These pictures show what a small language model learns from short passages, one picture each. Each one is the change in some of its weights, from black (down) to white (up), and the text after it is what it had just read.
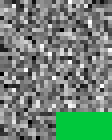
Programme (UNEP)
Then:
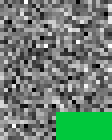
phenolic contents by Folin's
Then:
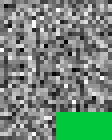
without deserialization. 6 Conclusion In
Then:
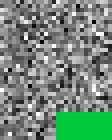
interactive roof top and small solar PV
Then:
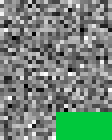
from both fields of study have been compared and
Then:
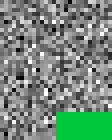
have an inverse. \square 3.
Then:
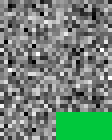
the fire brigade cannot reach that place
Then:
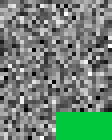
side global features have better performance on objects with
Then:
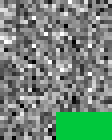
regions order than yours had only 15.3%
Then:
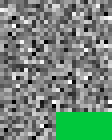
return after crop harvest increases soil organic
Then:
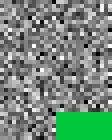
. Minimum age of gel. Minimum time
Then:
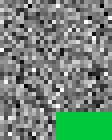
on philological grounds. We have evidence that
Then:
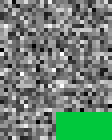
Materials & Methods: The research
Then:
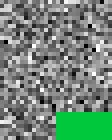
future AO-fed spectroscopic
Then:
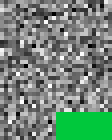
boyun ağrısı
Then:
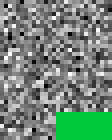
life. His conception of gender equality was
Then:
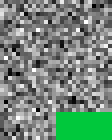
with an average size around 1 μ m are
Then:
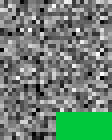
female academics based on their strategic
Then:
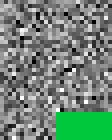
that particular moment, when they said
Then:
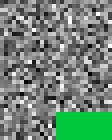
dominant lethal mutations that cause
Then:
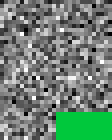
interaction with prior knowledge, a learner must be involved
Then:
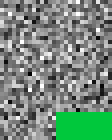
knowledge management in Kenyan universities.
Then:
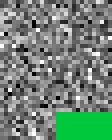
activities with open government data to make it more easily
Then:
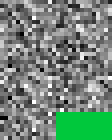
of Afolabi and Falade
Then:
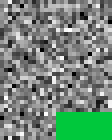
The salts **4-9** were evaluated for
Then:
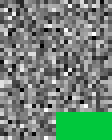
2024). The teacherless classroom A common fear
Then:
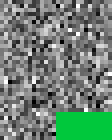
The present paper will depict the intricate relationship
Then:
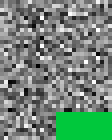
discusses the results and recommendations of the study.
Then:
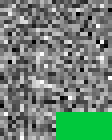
collecting primary data and analyzed using both descriptive
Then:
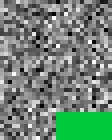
big, linked and open data and the
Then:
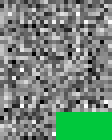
expressions into IL. The main contribution of the paper
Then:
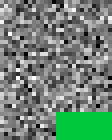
over the entire surface covered by a
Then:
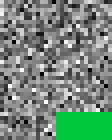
in the same way as the triumphal
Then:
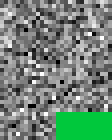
extent to which parental religiosity influence
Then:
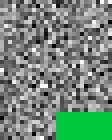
registering a company in Denmark has three main
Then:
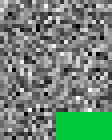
so insensitive to not indicate why he could
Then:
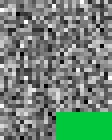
5 Phenols Ferric Chloride Test
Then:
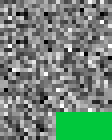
section), decreased by 84% and the
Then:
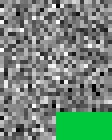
15.9 3. Take responsibility for their
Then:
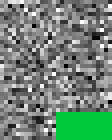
fractions by pre-service teachers.
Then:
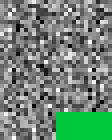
this reason, our study comes to being. This
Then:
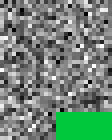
R. Rabiner, "Theory of
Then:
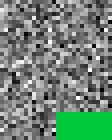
a crucial role in guiding the search process,
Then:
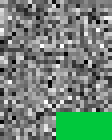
the training of specialists at all levels. The
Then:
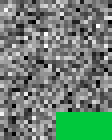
As an effort of internal balancing to emphasize
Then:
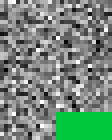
let’s be clear: helping
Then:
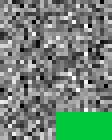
The theoretical conceptualization of the problem of
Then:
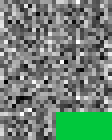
and the annual 534 concentration changes when
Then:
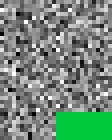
5.4 Results attacking the Local
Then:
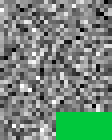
sand with hydraulic binders
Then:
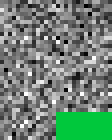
important difference between sharing data and materials is that it was
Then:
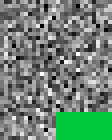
of Seasonal Influenza and
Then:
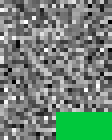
other considerations of potential implementation. 8 Conclusion
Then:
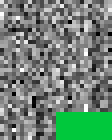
of a multiplicity of competences and experience is
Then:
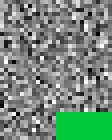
and writing of the manuscript. The
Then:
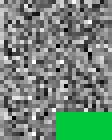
for different purposes and consume them by many
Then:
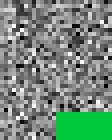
P K Mahapatra²,
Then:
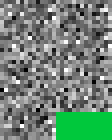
iron, Zinc, Titanium and
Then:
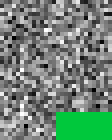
develop a fully adapted universal module
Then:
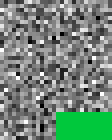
semirings was introduced by Kim and Park
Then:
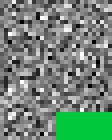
amygdala and related brain
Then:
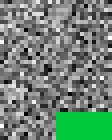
overburden in the study area varies from
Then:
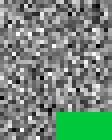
for the search region size in the target image. In
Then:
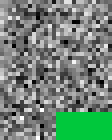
the why, how will can it be put it
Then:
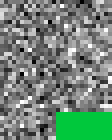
with minimal fragmentation but were more exposed
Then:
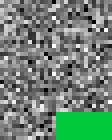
lactic fermentation. Properly prepared
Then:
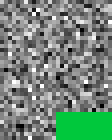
were dug manually, 5 cm deep. The
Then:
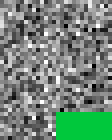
knowledge and rational minds for the conduct of
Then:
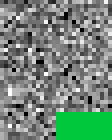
against the evils that block the way of the
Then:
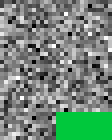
express myself clearly in class when I am
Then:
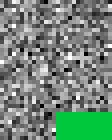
high-excitability phases across sensory
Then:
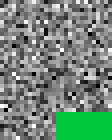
length, number of pods per plant,
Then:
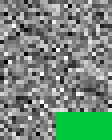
are also suitable for landfill. 5.
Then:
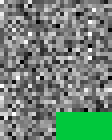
of evidence from ungrammaticality or
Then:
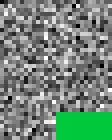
muscle was observed to divide into two
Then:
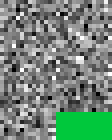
because their wording was general or brought together
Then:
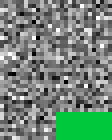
Teachers' perception on integrated science and mathematics
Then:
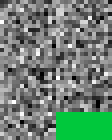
a low impedance shunt to ground is
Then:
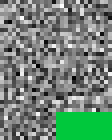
conversion device that produces electricity directly from
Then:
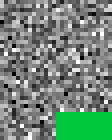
fifth year, so there's another
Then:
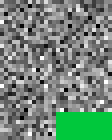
is sufficient and operationally valuable. The
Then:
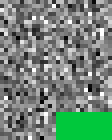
415.78% over the five year period with
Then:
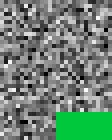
and ZHANG YuLin,
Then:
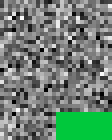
results). In our opinion, the definition of
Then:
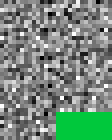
- y_{ki} = amount of output k
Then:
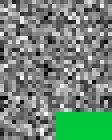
WITH VARIABLE STEP
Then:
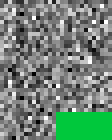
II Clinical trial of an investigational
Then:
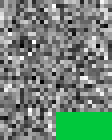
participants felt that the DMS allows them to
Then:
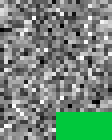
a transmission rate of 12 Gbps and a distance
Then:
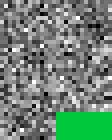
innovative Object Space, extending the
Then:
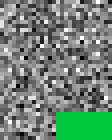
importance in the blockchain based systems as they can
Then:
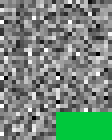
9. IFE, Norway 10.
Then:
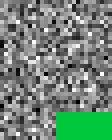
prothrombin gene 20210
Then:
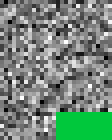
diffusivity is a function of temperature while the
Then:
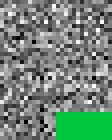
values over the target area. The convergence of
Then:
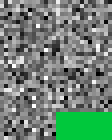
in (Abd-Elhamid et
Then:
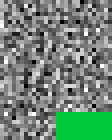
and related to possible reasons for the differences.
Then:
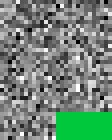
reconstructed period of the signals under
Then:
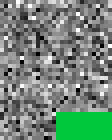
their sons Mark Earl and Eric
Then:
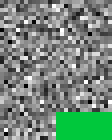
terpineol furnished α
